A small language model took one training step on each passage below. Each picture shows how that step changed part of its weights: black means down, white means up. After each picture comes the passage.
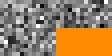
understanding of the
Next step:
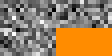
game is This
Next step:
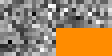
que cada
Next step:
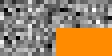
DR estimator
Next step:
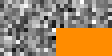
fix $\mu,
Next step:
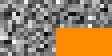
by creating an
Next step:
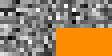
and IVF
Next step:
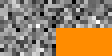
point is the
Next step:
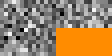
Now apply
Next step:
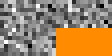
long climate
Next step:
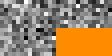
any restriction
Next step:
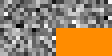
put it:
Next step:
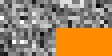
an expectation
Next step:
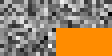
a byproduct
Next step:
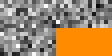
basically consider this
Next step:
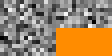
It transforms
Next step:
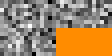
a remarkable
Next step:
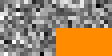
an easy
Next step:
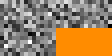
grave concern and
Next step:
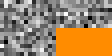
the works of
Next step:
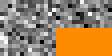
un libro
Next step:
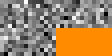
even in low
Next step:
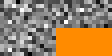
we derive the
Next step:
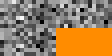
extensive nature
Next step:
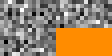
over the models
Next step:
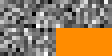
of coherent
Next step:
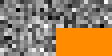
In case of
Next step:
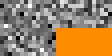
axis is
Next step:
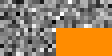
where $\dot
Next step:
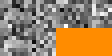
e que é
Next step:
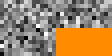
global uniqueness
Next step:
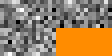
clean energy
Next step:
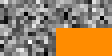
mm and
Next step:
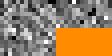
indem das
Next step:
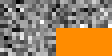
That is,
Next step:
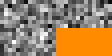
de una mayor
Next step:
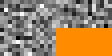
en casos
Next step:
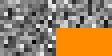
technique amongst
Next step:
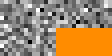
\tau \circ
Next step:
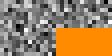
greater than those
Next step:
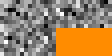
and funding
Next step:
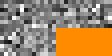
Hence H2 is
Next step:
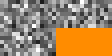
these $3$
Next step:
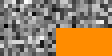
n , the
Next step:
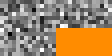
caso del
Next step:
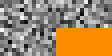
reduced the
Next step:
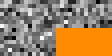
and Corollary
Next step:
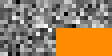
The way of
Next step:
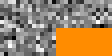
En plus,
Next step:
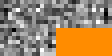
in DMF
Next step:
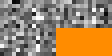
in study 15 were
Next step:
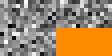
on $q$
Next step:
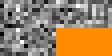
(see section
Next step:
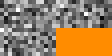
hat and
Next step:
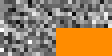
acetate of
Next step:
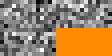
to get a smooth
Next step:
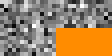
$g \in
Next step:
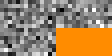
D$. Then
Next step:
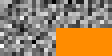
de proposer le
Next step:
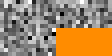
the proposed distributed
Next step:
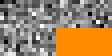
EMR on
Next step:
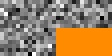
and loading
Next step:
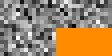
do not want
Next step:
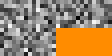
compared to the
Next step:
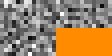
the vanishing
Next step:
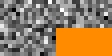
of the discrete
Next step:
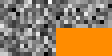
of flat
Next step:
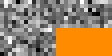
the effectiveness
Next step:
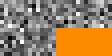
publication The
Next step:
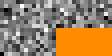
For discrete
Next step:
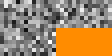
the material within a
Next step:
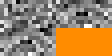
las y los
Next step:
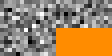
decisions made by
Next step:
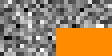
VASP sa
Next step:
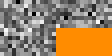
the involution
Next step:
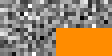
confirme les
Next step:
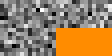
lever or
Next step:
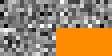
snow on the
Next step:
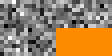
herniation if
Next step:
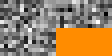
Therefore, the
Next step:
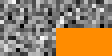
model of that
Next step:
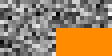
To understand the structure
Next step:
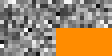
relevant ist
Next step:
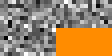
basin with a
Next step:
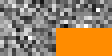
because the restriction
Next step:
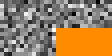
soon after the
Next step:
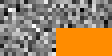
exposure to
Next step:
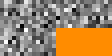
on base 3 numbers
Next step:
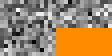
ainsi que
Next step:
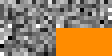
sustainable), and
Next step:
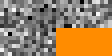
selection bias
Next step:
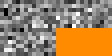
We show that
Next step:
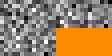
includes some
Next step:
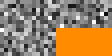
recoge la
